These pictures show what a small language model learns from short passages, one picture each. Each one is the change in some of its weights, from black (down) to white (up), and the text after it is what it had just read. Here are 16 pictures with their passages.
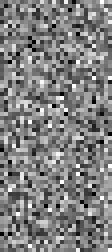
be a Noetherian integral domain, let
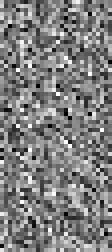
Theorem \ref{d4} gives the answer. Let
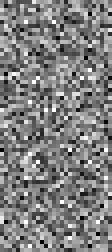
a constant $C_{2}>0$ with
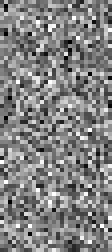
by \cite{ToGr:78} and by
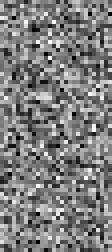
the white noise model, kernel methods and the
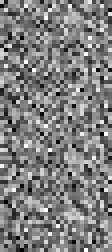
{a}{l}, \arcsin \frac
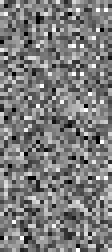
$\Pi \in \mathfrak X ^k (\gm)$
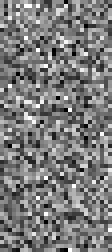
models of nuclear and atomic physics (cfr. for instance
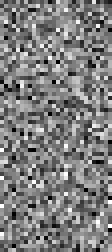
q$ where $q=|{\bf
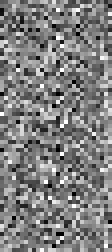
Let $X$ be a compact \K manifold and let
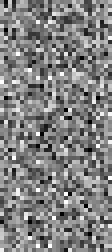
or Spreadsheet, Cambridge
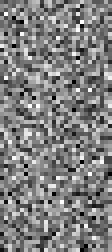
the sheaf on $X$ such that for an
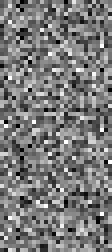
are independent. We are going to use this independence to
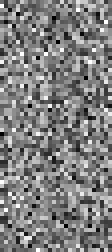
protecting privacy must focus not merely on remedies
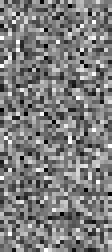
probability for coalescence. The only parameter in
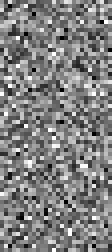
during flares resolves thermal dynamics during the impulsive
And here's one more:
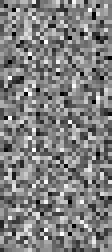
quite intense, which undoubtedly points to
